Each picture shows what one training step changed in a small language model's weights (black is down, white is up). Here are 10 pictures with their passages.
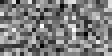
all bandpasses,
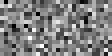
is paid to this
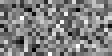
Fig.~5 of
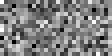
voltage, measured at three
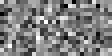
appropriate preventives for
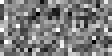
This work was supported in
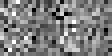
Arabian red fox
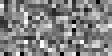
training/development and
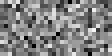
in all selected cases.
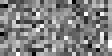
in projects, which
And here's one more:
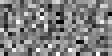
a single temperature,
